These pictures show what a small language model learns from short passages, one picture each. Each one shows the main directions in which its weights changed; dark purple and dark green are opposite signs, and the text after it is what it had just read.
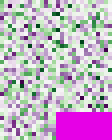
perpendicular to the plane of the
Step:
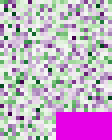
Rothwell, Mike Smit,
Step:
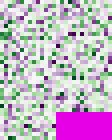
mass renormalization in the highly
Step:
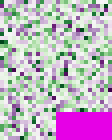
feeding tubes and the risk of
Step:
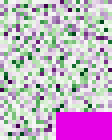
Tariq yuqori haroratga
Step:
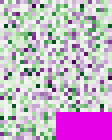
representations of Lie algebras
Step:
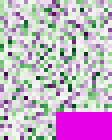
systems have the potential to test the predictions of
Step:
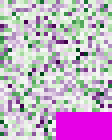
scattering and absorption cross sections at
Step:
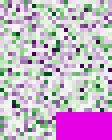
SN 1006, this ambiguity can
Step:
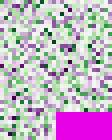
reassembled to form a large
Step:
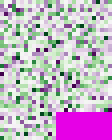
of state $P = K n^\gamma$ with
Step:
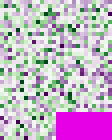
desarrollo de competencias,
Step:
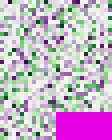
Trunc}\leq\chi$, where
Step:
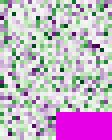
of Services, ou seja,
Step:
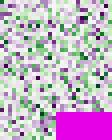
relativity, or the Galilean group for
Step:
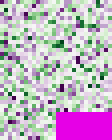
native Scrapy framework in
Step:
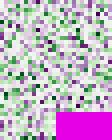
Results ### (i) Low
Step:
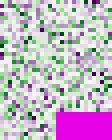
8$\times$ less wall-clock time
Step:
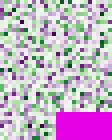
Cuyo (Argentina)
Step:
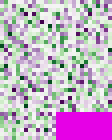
junctions, respectively, $\Delta$ is the
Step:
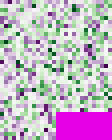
Вследствии чего
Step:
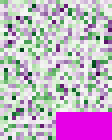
general Cerbacef. Bietul
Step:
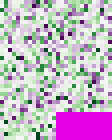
rasio profitabilitas.
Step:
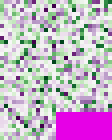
талаба ҳамкорлиги
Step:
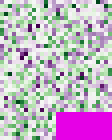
of the game of football. The
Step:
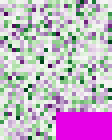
the emergence of a consistent thermodynamic
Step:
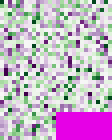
parecer rasgado⁴¹”
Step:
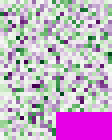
de poids, mais en unités de
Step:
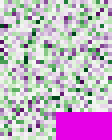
Animasi Gesture Perwasitan
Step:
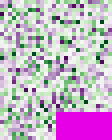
evidence for the warm component, so we
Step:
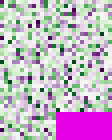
imaginary parts of the effective linear dielectric
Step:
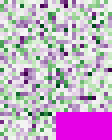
otros sitios, ya sea
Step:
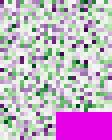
Serebryakova (2017)
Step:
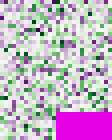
Revista IGT na Rede, v.
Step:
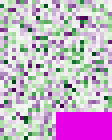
anomalies observées chez les
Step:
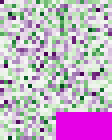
here a scalar field is still required to model dark
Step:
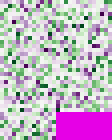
modernité est ailleurs:
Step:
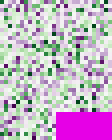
owing to the Rashba field
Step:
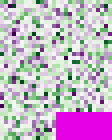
thousand times greater than that of the
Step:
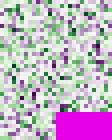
сформированности культуры
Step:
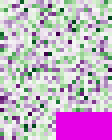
surface temperature distribution within a one dimensional approximation
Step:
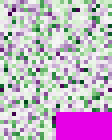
давлатларга нисбатан
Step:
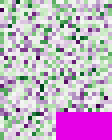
a panpsychist model that yields
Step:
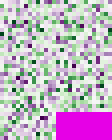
and treatment principles of pulmonary
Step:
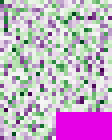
outcome model is correctly specified.
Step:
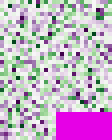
four dimensions couples with Dirac fermions
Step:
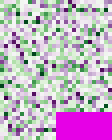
genomförande. Det
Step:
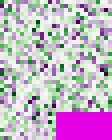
initial SBPs, any other relationship
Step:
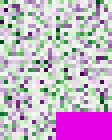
g^{\theta} \end{split}
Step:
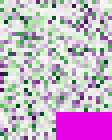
the increased programmer productivity. The
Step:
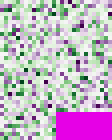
was used in the phenomenological approach
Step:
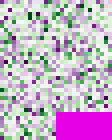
in the locally flat frame. The
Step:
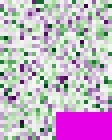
частности, для попавших
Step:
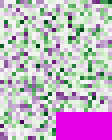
11.18 nicht kritisiert,
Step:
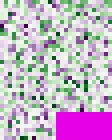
which discusses the possible importance of PSR
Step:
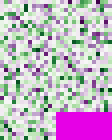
for preventing and combating spiritual
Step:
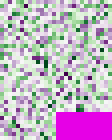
Taking into account the additional numreical
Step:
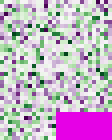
of the densest filaments extracted
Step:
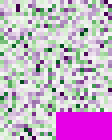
проведеного дослідження
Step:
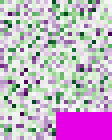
so oft darauf eingehen.
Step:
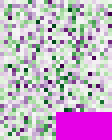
in air. Acetaldehyde
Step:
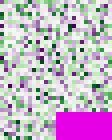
correcting these changes through the SPT
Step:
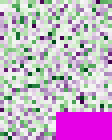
тарозида ўлчаш
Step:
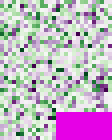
6. Effect of a surfactant
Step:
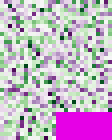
magnitude are in agreement with the quark model
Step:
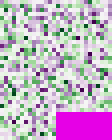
qayta-qayta kuylash
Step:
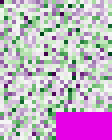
Saúde em debate*, [S.
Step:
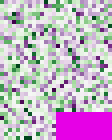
time evolution of biological tissues by a
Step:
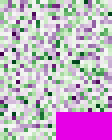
Dirac distribution for every history $h$.
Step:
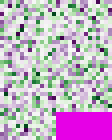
is also corroborated by particle simulations
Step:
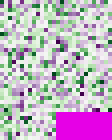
Laser detuning and intensity are parameters
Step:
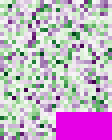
arise in $D=10$, one finds
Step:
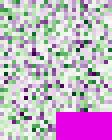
shown in Fig.4, from which we notice
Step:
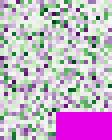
em suas respectivas áreas. Uma
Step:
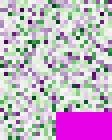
{author} {\bibfnamefont {M.}~\bibnamefont
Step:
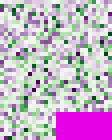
ijtimoiy-biologik va
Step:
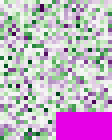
dashed lines are parallel to the steps
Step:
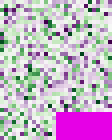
is the generic outcome of unitary interactions
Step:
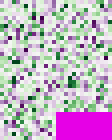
Bloch Hamiltonian $h_{\alpha
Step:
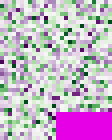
In kurzer Zeit hatte
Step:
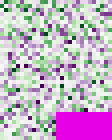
consumer has become more informed,
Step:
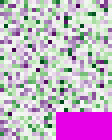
implementó la investigación, así pues se
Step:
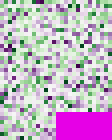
је сложен ако се
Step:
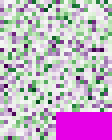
that $v^2(\infty)$ first decreases
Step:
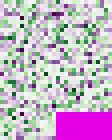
of the Heart Rhythm
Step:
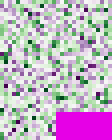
fikrda ekanligi va boshqalar
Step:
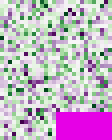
\cite{Feynman1}, the method
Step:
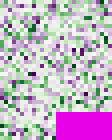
of statisticians like Guerry and
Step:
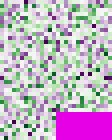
3. Общая сумма
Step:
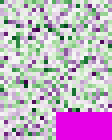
the correlations, the spin-orbit
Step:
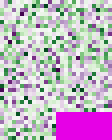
\text{AI}(\omega_k) =
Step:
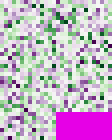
e segurança do trabalhador
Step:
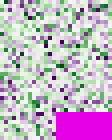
servicii, venituri care
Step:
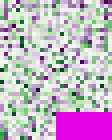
educación y a otras oportunidades
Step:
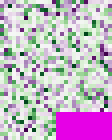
fractions can give us an upper limit
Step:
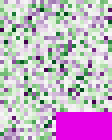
recent $ n $ steps' average accuracy $
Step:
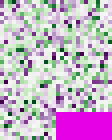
infections caused by opportunistic
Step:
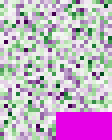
peaks between Mix+$Y_{\rm
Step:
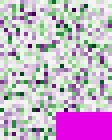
The parameters of the problem are summarized in
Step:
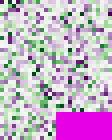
conforme é revelado na figura
